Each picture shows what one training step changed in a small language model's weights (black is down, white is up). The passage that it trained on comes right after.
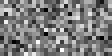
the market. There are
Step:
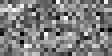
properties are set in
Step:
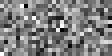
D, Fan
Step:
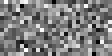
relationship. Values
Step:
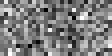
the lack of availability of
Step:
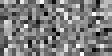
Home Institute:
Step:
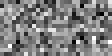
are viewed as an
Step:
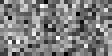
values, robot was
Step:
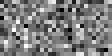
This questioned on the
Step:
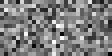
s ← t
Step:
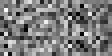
practices for respecting
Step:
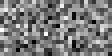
in coral reef
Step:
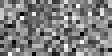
than one year.
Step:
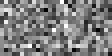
the detection of various types
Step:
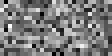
them becomes easier with
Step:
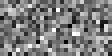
latter focused on
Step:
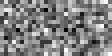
the acceptance of the
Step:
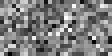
on the scene,
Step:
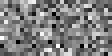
r is the sensing
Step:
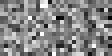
Each Selected
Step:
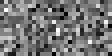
tension, and external
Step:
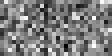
(including both European
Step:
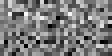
Note that the
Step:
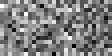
clay content of green
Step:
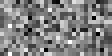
Pathology at
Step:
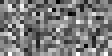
years of age) and
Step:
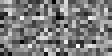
Rural Regarding
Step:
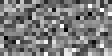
thickness of
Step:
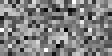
a step function. Figure
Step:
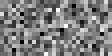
improvement in students' achievement
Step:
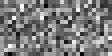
has been carried out,
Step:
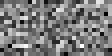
after labelling with
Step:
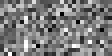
variation. the
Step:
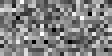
regulatory framework for
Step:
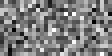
is proven by
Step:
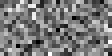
own unique subject of
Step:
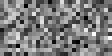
attractive approach to
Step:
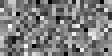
The synergy between
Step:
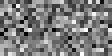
several stages which are
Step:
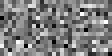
pay compensation to the
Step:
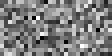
is the allocation
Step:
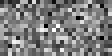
the retinacular
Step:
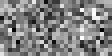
for energy internet for
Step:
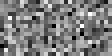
Business and
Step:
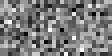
of the foundation
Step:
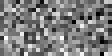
popular alternative
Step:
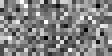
the deconstruction
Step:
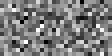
machine learning models and
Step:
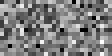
language and speech.*
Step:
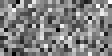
computers in addition to
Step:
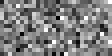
less interested in
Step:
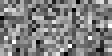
bluish, long
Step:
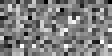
PC1 vs.
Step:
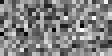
which are required for the
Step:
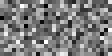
already been built.
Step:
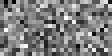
(greater than
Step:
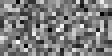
Science Europe and its
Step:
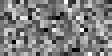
gas pressure. The impact
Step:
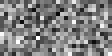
response of FrFT
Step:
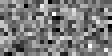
Its adaptive
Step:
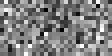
the highest rate in
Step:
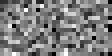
Public Policy
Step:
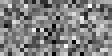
1 Birth weight
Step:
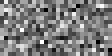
the individual or the
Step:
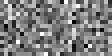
most appropriate model used with
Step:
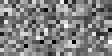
the background sound of the
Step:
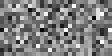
products. Large
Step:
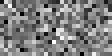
measuring anxiety levels
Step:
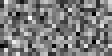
Needs in
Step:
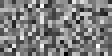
has consumption properties similar to
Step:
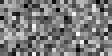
shorter), and
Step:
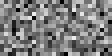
since data owners
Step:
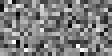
institutional solar
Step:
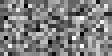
Supporting Information
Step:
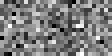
first place by American
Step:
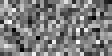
of knowledge between teacher and
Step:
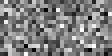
the deliberate use
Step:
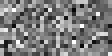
intercept and the decrease
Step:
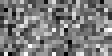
The third part reports a
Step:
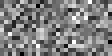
associated with this matrix
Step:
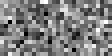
Different factors
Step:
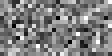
aimed to compare
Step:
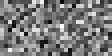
also become a choice
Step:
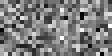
revealed that smoking
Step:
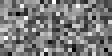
whales singing
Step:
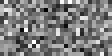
the usual tasks and
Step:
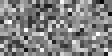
of the CAP.
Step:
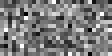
temperature (800
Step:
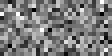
average due to its importance
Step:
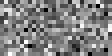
the studies advocate
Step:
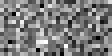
servants Software
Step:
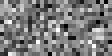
of this work,
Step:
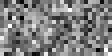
methine protons
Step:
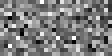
putrification and
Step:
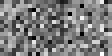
complexity and even
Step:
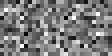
suited to the level
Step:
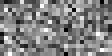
on 1 July
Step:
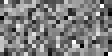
map with the
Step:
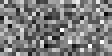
and dedication during
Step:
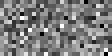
across the world to
